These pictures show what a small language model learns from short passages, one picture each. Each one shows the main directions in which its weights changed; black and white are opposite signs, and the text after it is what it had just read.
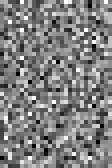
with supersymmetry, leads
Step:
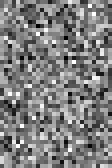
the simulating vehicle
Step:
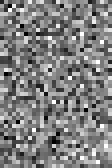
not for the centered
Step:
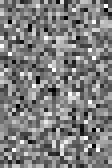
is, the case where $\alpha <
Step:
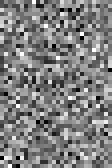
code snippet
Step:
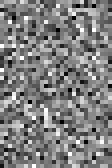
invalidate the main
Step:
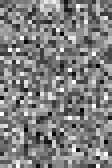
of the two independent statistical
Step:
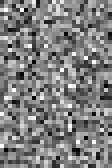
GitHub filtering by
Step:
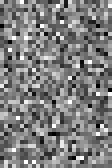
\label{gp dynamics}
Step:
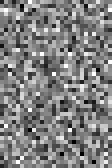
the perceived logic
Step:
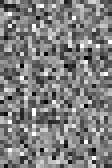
difference of proton and neutron
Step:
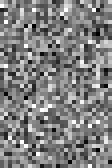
for different drop rates}
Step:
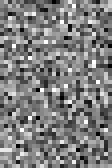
the circumference of the
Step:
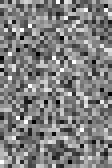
is slightly different from the
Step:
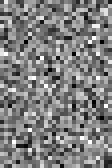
as the $K$-matrix
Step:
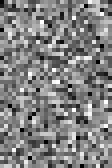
radial dependence of the
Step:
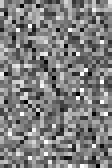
shorter period and the
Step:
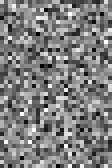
via activation method and
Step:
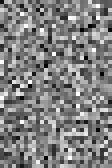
instanton size $\rho$
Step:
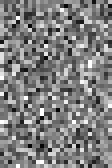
set $X$, define a
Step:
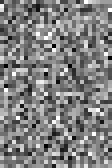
monomials in the order
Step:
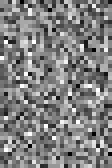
achieved performance improvement
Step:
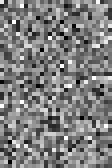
are consistently between 597
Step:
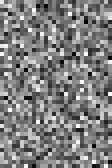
stable so as not to
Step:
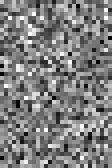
aim, we explore the
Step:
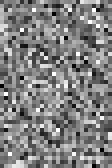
\ZL E_y
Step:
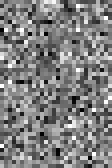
of HST. We separated them
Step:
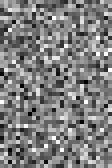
density in the target. In this
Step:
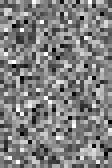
IRS also introduces
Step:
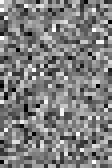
fastest. Since the
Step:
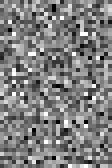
correlation to the decay width
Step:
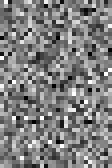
remark These observations presented
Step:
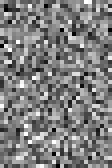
operators, we have seen that
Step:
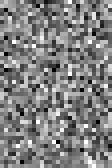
the for $\eta$ and for the
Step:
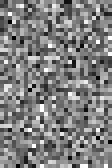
due to the reflection of the
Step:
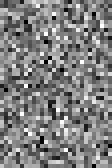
the nonrelativistic
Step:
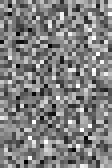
lines denote the continuation of
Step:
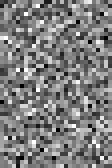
criterion, we find that
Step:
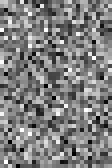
the thermodynamical relations.
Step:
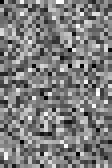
choice of gauge functions
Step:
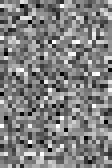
it is obtained using a value
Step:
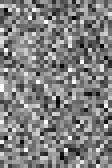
nuclei. However this emission is
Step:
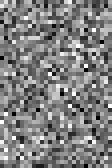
for each channel was then
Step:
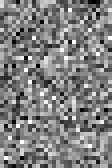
Helsinki declaration
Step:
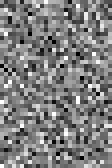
the LC at NLO:
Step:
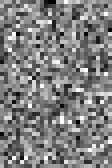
of the total progenitor
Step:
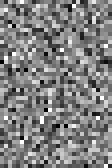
rectangle (9.75,
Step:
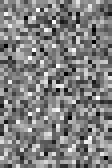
immediacy of
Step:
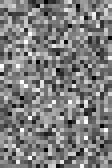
the specification of the analysis
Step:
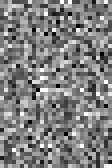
The stick-slip
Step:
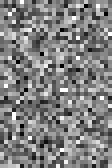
strong consistency with the predicted
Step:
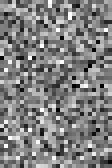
remaining 3D spatial
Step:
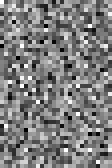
modes of the same component,
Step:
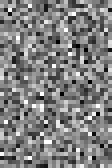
or strong bias in the parameter
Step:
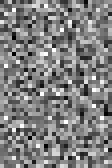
residuals in a single
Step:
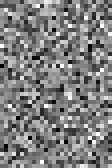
the conventional simulation the
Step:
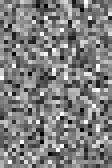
residual capacity |
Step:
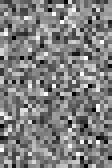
\end{figure*} The experimental
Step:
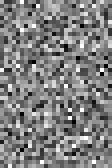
to the vicinity of the
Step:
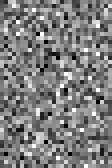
model we consider. Let the model
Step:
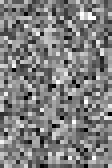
the transmittance is
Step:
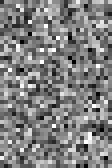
populations of interacting
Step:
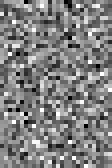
between simulated regions (with large
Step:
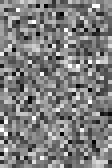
and amplification are predicted
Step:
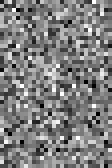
National Astronomical
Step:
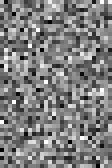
to produce the final
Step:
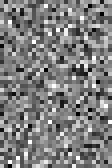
apposition are still
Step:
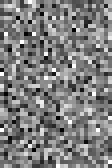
system from the 3D centers of
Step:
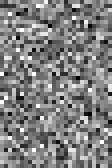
larger than that of other heavy
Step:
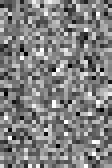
the hash of the stored
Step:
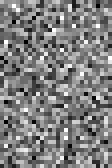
state and an incorrect physical
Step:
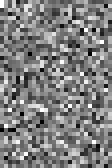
channels. Although
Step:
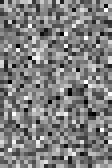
is summarized in Fig.
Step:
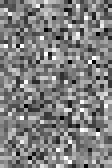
the only real solution to the
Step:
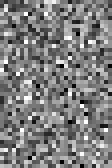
the insertion of the
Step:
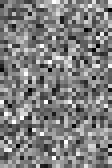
(\ref{critical curve})
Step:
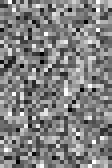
Additional details on
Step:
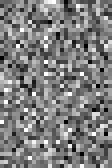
of the feedback
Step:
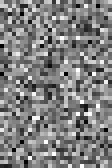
states of the exciton
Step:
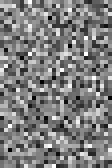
interests is in nonlinear
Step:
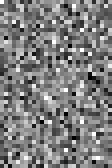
have $\Omega_+ \geq
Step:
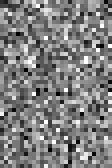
the exponent ${\rm
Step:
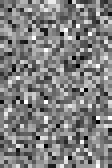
of the exclusion curves in
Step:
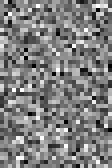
this particular instance, we find
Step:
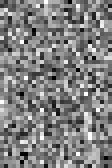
the range of $P$ through the
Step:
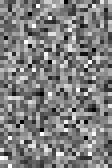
to such a large volume, the
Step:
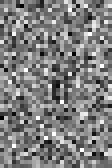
contrast between the written
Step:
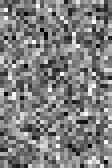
draw a very accurate
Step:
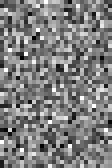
the properties of the 19
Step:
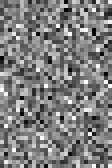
participating companies. The
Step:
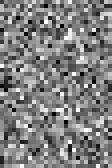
from avoided CO2
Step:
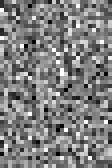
free energy is obtained in the
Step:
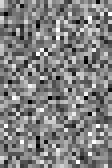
2,250 MW generation
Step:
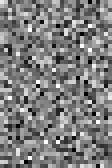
$A$. From the
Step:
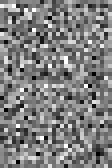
them being a neutron star)
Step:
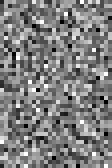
Electrons } {\Large
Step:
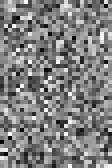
take a more active role
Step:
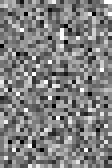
expansion leads to 16
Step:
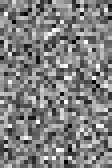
incorrect predictions, and this
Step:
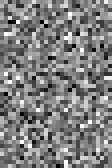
remain well behaved
